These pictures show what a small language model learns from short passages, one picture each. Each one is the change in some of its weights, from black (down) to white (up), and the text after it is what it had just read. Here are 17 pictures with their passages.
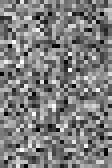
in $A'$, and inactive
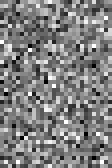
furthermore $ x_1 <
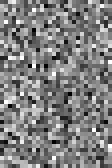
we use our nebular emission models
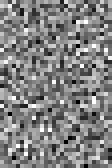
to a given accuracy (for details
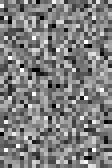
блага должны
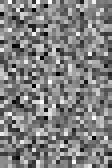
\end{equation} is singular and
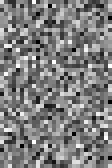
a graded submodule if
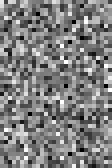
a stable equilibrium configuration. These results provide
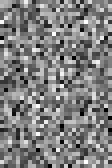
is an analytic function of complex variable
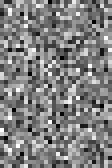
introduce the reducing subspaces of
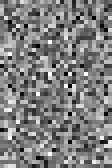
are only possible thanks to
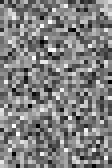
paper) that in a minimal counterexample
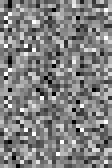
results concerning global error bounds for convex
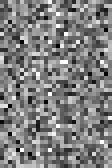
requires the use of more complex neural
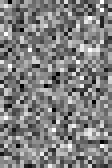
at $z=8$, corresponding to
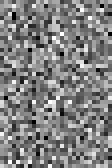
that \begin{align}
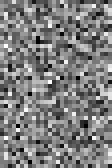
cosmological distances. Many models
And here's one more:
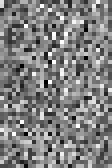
Conjecture 4.1 is established
